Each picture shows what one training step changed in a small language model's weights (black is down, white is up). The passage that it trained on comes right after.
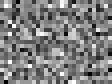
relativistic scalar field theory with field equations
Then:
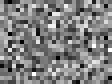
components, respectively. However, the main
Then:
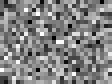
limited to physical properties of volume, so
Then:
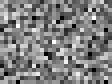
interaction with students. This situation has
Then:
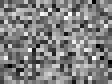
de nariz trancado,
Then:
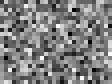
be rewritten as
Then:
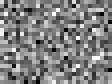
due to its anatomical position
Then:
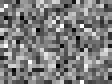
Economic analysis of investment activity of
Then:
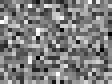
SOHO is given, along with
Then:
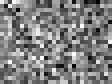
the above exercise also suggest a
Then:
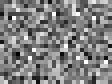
native double-precision are
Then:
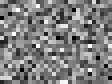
problem. In contrast, the fluctuations using
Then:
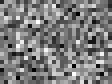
upravičenci so
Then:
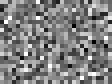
must be used in each particular model in
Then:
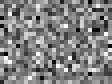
we need to compute the function
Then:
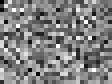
and (iv) stacks of
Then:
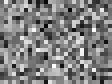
gebruik van taalkundig
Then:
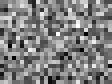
universe. \bigskip \noindent
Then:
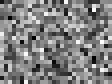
is implemented as a linear combination of
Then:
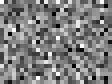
The $S$-matrix at a node
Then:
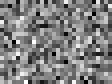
rozwinął go
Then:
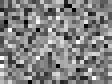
from Golding et al.
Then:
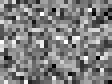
attackers) to the system or
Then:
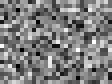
field of view. It was not
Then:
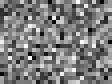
pensare dunque anche ad
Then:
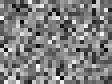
reports and studies involving fewer than
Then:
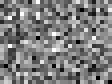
the matter era. It is physically
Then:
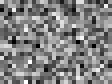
adapting the two-step
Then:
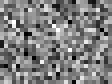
the moral norms across these three
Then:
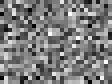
A modest amount of work has been
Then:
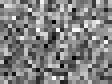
important reason for building resilient
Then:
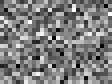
phase delay by the phonon
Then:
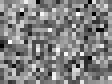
Hot dip aluminizing
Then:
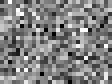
no banco de dados
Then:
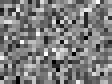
point de vente Clients
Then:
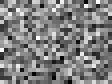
of PV on the available PAR
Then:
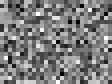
and women with TVET skills,
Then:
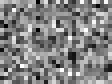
ser extrapolada a la identificación
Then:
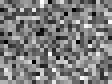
with the applied power as $\sim
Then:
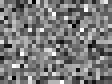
Power Gener.*, vol. 10,
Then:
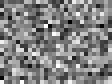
probably due to the paramagnetic
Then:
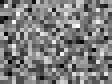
the vesicles undergo
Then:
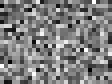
$J=0$ quantum state is
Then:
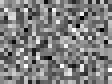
mengalami intensifikasi
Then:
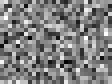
of vehicles requesting
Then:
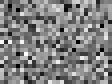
y San Luis
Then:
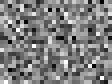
the other hand, we observe that the
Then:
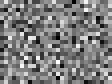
podem obstruir sua
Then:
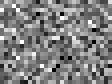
Article history: Received
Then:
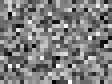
in school that the boy is
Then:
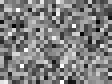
test was also conducted to reveal whether there
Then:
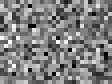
of the collision all measured within
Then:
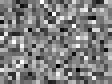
encounter rate with particle number.
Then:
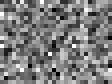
a sum of determinants of the form
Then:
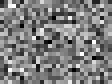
intra-cluster variations, which
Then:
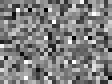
мақсадида Пахта
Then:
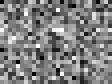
benchmarks. Even under
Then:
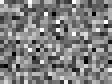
the natural disasters that frequently
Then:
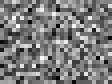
with ferromagnetic domain interfaces
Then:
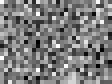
Sobirova, M.
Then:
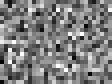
of length for the edge electrons and
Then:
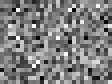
that arise—in national and
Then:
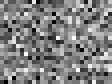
both Thai and other foreign
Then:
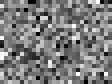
Agar o'qituvchilar
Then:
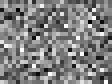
expansion of digital and financial inclusion which
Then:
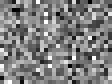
and FeBO$_3$
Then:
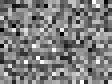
$\downarrow$ & Variogram
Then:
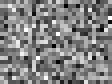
\label{varL} \delta
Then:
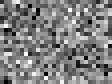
yang kami telah lakukan di
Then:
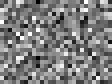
converted into oxide by reducing
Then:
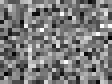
case of square lattice, the situation is
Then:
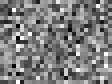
almost 100 years later, it can be
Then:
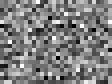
ND Out D in D
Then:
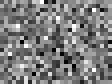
o'yin faoliyatini
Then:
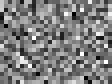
damage and modulates
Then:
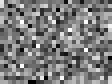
Gracia, N.,
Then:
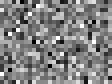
There are $N=165$
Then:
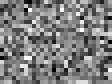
eikonal result is when the
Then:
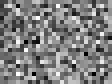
caza, implica, por
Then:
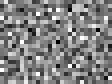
each series, star motions are
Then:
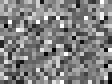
algorithms because it requires less waiting
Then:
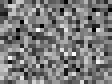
system, integration, quality of education,
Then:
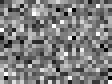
that the essential process is absorption of a
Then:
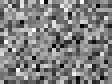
modulus of the styrene
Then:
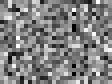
evidenciables a lo
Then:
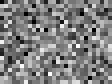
el calculo del deterioro
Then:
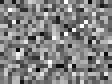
the $yx$-configuration
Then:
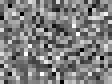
must be adequate in size in
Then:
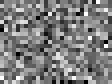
in samples of FR~I sources
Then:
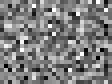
This turns out to be one of
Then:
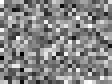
Dharam Parchar Pg
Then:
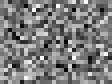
taken and consent obtained from all the
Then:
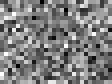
a highly developed area popular with
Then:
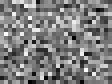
Fundamental Research Funds
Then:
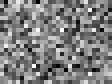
and a compliance to the
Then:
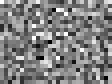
We use the same notation as in
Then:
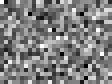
Guerra Civil. Por
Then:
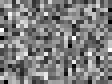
\end{equation} We try
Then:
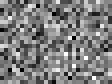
that of the diffuse ISM.
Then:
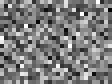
step (31). Once
